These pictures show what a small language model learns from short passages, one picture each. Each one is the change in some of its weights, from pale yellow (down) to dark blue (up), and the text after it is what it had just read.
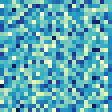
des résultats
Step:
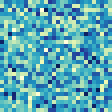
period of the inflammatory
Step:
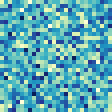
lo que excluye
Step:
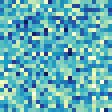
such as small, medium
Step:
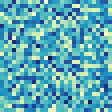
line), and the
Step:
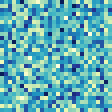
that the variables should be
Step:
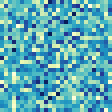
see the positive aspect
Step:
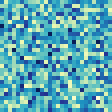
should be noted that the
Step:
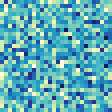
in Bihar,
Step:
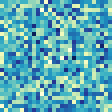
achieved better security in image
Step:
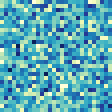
nos ajudar a
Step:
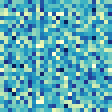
авж олган
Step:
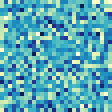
administração local e nacional
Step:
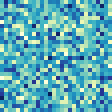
areas - Low
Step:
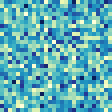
number of factors.
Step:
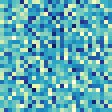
in a way that
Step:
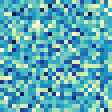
limits the extent
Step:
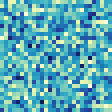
High flow nasal
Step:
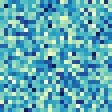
\leq k -
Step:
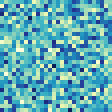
limited. Other
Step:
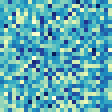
leaves. Since the
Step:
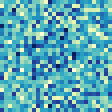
effectiveness of using the performance
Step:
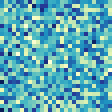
tradutor da
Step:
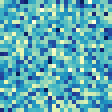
em estudo. O método
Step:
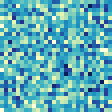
interface, a generative
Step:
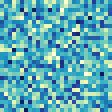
and answering
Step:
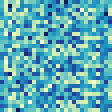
is one of the most
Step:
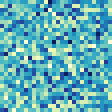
models. Although a
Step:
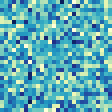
and managing its
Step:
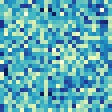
has animation.
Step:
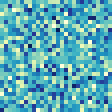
Center for Effective
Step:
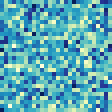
dei progetti
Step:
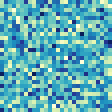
dc bus voltage
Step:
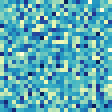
E-mail :
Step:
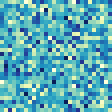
as compared to 248
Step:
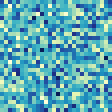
The linkage between
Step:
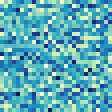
extremos, las
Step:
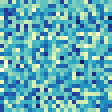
suficiente, se
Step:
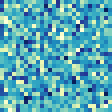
in Codicem
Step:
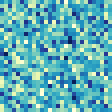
of objects. In this
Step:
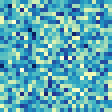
then these sets cannot
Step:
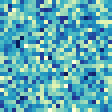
time of completing the
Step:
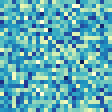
changes have created both new
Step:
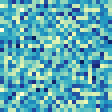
como uma forma existencial
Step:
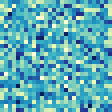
сравнении с
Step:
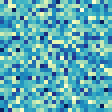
moslashtirishni muhim deb
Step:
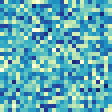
a particular pH, the
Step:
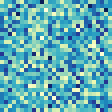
results: ministry of
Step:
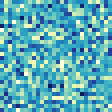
In particular, Member
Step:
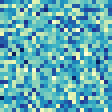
or more variables. The
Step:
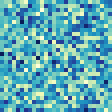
signals is presented and
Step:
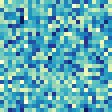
readers do not often
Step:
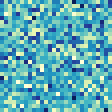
to manage the group
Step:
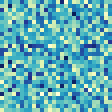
of the compounds were
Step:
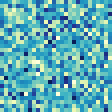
out of the dark
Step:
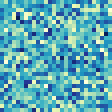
regression formula that is
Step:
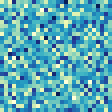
among the different strains
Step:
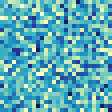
о существенном
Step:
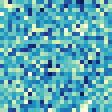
A strong band at
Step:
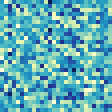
one network is large,
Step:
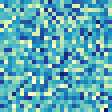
defined as a 50%
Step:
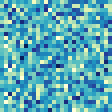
initial phase of the
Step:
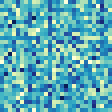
2. To examine
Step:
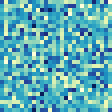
is a Poisson
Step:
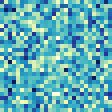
many loci,
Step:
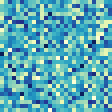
category in the
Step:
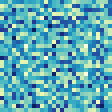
yaratish maqsadida
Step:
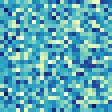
Companies In
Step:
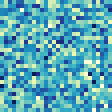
ideia de que o
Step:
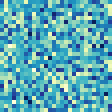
listen. Asking
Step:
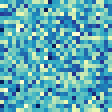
framework that integrates
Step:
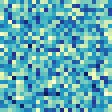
and economic sustainability remains
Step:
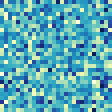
kidney disease
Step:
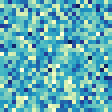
new steps. TAP
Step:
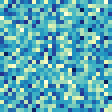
developing various ways and approaches
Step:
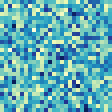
today, or the
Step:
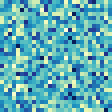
from points to components is
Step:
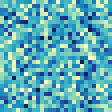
projects belonging to
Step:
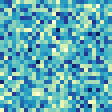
spectral files,
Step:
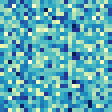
ва амалий
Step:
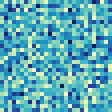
este estudio transversal
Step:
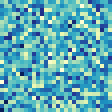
mientras que el
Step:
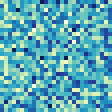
ml) and the
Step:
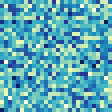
rolini ham
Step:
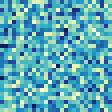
the application of Job
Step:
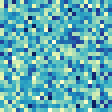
collection : In our case
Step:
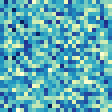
nicks or tears
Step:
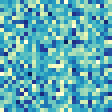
in social life.
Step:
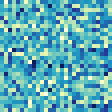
Moderate 3
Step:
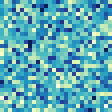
microcelular de
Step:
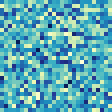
darajada samara
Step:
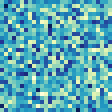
Factor Districts
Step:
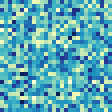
the art, it is
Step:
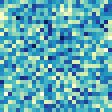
control with the resultant
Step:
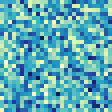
for assessing the quality
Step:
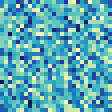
asarning eng
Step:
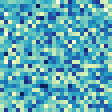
isolated from the
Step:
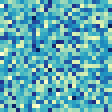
agreement with the
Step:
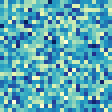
are the interactions between
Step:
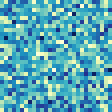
authorities and local
